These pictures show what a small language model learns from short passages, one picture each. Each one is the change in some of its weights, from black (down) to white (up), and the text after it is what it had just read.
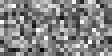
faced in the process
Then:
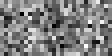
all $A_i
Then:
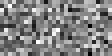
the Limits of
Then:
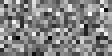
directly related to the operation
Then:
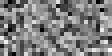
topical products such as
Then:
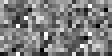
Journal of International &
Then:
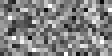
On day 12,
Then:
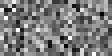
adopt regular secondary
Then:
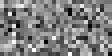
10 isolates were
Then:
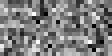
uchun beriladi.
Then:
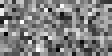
Due to its
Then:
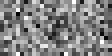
policies, which affected their
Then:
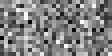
que os consumidores
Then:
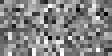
As a result, the
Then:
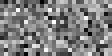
of culture contains business
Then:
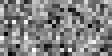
utility and value at
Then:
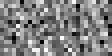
district in
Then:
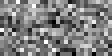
which is to be
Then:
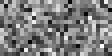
studied area supplies
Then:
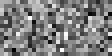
of women informal economy
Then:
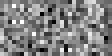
compatible with the
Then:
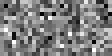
da Silva²
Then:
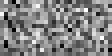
order⁵. Fig.
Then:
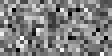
also resulted in the
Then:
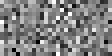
Собиров М.
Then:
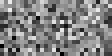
and presenting information on
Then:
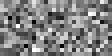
by history taking and
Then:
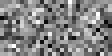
MZI and the
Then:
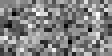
Between Groups
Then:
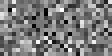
бўлиб асосан
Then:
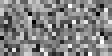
of perceptions,
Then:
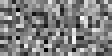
patients suffering from
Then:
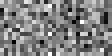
la presidenta de
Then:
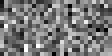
tildan amaliy foydalanish
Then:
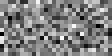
transition from poverty to
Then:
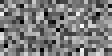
mesmo em grupo.
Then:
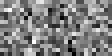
generated during curing is
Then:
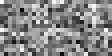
\wedge S
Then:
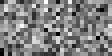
surface to abrasive
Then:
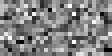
A aparência
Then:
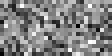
that motion and temperature
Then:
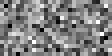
NIV were left to
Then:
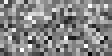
percentage of the parts was
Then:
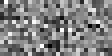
do not depend on any
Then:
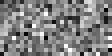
more detail, we treat
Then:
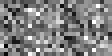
Nature Reviews
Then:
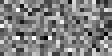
realizó diversas
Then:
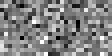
мы описали
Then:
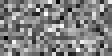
диаметр, mm
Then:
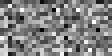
The natural soil development significantly
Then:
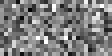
C, Rizzo
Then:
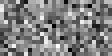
workshop, studi
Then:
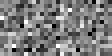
va qayta tashkil
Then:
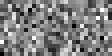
strong brand equity
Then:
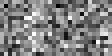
value was 34,
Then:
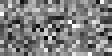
people plan and experience
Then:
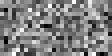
makes it possible to obtain
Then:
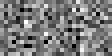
artificial intelligence
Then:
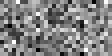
across all observations:
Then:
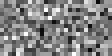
the hypotensive
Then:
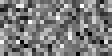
na ludzi
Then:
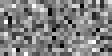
with conflicts and
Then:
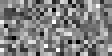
detailed competence
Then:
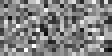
second from the physical instrument
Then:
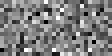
mumkinligini ham hisobga
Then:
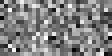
so far here indicated can
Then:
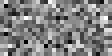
Statistics To evaluate
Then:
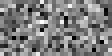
with every exponent
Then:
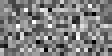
real-time monitoring of
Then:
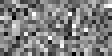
At+N: We
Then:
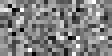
companies in
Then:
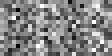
Future Work
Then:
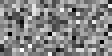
due to break down of
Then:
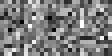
de los elementos
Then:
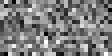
terms of perspectives,
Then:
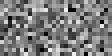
between the demographic factors
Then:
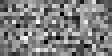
natural body temperature changes are
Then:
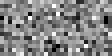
lag of the model
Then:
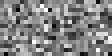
the modelling, and
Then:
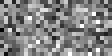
considering individual patient needs.
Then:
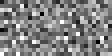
entrepreneurship education.
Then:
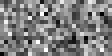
what extent did the
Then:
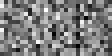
misol keltira
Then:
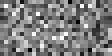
dos precursores do
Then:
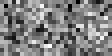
comparative legal analysis.
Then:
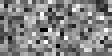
prospective case series
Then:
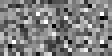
use of counselling
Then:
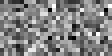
subsequently, the
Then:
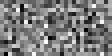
docentes, o ensino
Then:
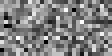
and therapeutic implications The
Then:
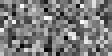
que motive la
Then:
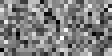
the main challenges that these
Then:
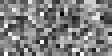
a severe decrease in
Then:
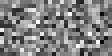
fails to see the
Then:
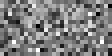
is required." -
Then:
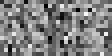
techniques with a true
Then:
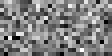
and the Czech
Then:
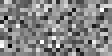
Не знают об
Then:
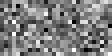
module Essential
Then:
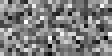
on [online].
